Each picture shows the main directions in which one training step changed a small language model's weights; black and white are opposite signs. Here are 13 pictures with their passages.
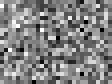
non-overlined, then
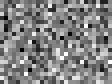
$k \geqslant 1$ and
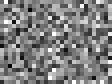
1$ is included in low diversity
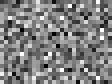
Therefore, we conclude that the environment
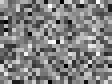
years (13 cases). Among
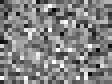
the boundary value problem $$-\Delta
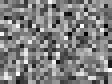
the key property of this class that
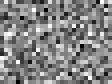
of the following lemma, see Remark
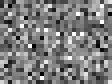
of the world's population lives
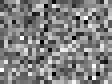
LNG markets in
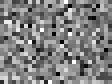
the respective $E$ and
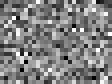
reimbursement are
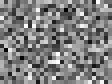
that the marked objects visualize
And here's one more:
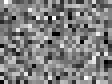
productive for workers. Combining
